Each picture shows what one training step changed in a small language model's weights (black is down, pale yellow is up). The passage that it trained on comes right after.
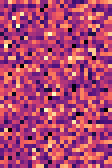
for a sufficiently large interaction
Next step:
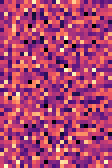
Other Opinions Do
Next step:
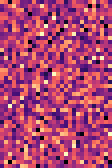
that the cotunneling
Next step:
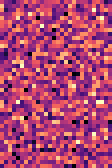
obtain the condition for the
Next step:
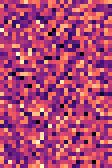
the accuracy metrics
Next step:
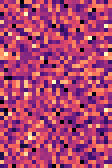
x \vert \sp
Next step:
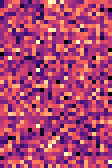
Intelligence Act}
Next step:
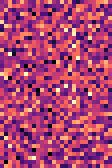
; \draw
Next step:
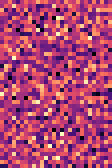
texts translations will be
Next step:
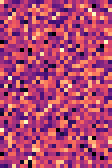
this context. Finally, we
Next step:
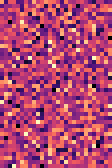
potential barriers,
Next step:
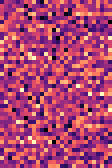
adapt our education
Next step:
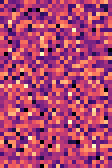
then evident that temporal
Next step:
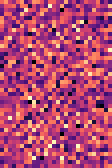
needed to cover a wide
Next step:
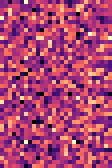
seen there is no much
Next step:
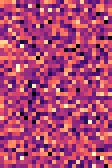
Cambridge University Press,
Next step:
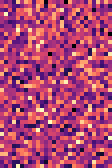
the closest thermal state
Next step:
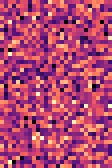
the color in 128 which the
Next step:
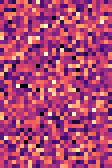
search space boundaries are
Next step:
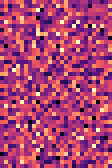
Faith and traditional
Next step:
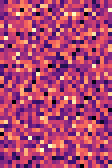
an abundance of natural
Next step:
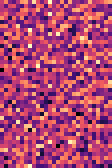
a set of orthogonal
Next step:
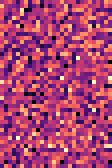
the path for captive
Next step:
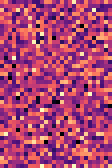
half of the participants provide
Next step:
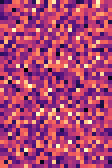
precisely what the de
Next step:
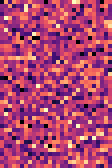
system}. Communications in
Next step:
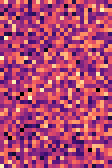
relatively short period. For
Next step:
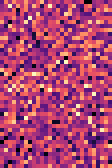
and healthcare. -
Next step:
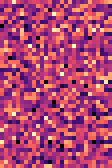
similar to the single devices.
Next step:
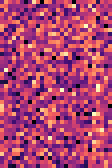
recruited through different
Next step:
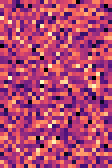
occupations. At no point
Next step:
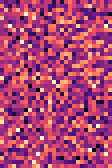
to the coil compression factor.
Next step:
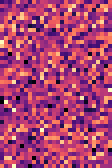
Experimental Data
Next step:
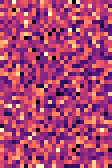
We see in the gradients of
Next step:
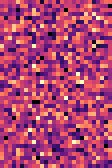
junction, where the phase
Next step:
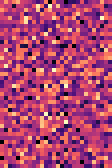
corresponding to (\ref{14}) and
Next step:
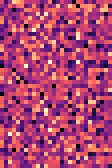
well reproduced. We
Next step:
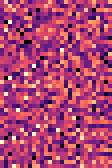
pursue. Conclusion
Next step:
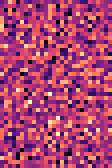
decreases with increasing
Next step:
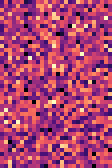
Farrington and
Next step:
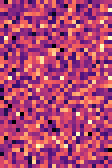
daily portion of the
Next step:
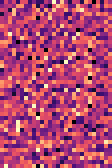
Then, as an alternative
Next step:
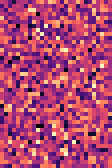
quarks are entirely
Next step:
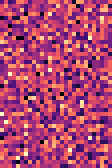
numerous S-dualities
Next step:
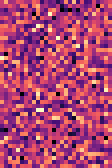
on X . The element of
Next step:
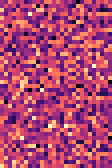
a useful starting position from
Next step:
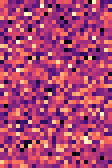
4 1 4 Keep workspace
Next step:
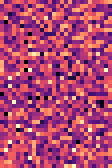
level can include the application
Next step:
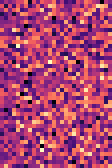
order of growth of the
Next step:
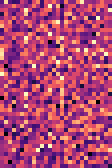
of freedom.
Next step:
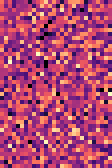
as a function of temperature for $n
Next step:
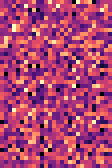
specialized knowledge.
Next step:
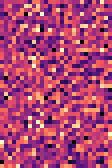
network model Muhanad
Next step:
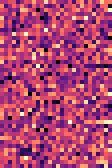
funding model to support
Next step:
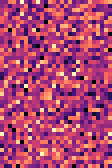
to the second velocity
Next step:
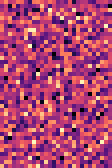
Administration in
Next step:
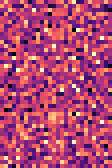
orientation specifically and
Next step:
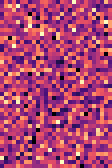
Value 1 Number of
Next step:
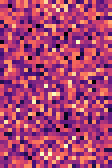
Each $\pi$ pulse
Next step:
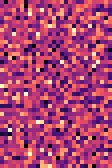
Field Strength;
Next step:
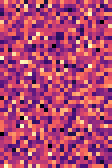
for moderate to severe
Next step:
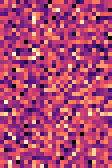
spaces. To make this
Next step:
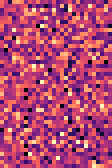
differentiators with the use of a
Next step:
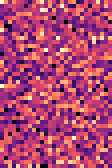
the grating period or
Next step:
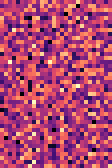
be reached at lower working
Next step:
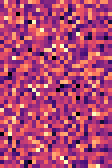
poor consciousness and
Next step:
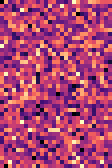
at this point that we communicate
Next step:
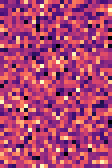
In conclusion, we have
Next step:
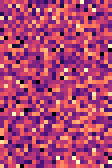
be unfamiliar. In
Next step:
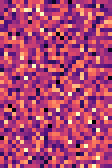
re-allocation and
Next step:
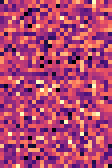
a small phase advance as that
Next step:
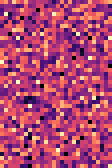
line scattering has been derived
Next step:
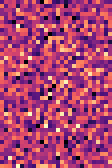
t}$ being the stabilization
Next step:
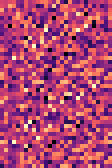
be determined from the currents
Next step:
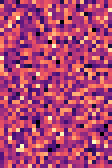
to further broaden the
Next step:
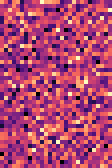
selected chapters.
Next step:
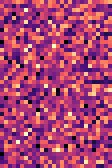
of physical, technical,
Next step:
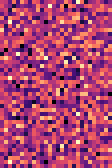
$\tau $ in the generator and
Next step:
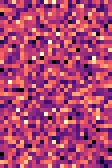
an electric charge, as well
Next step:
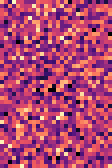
projects. The extraction process
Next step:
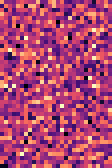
respect. There are two
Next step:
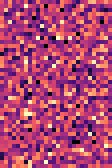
we counted an error if an
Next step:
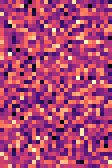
the cut-off scale
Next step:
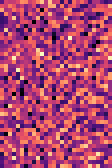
etc. Figure 4:
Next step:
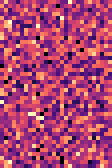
feel overwhelming
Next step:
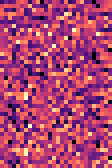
vocabularies used in the
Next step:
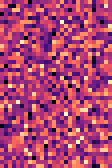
constraints of maximum power
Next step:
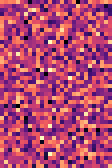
graft deposit on the
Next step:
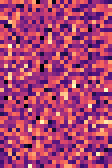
To identify and map
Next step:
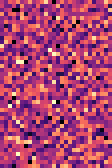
torsion can combine with
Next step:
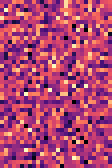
estimate for $\nu$ and
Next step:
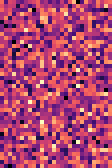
is very mild to about
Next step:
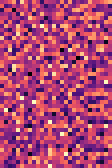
also increases with $z$
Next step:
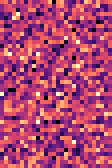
used ICT with alternate
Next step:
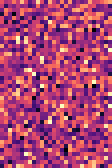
of 65 cm length and
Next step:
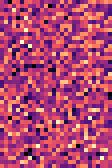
is because the acquired
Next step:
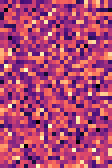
caused by the metric
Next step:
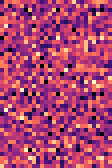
gave up to apply
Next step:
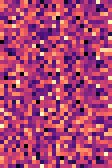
RD}$ characterizes the
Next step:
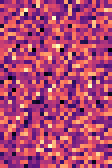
pinning and with materials of
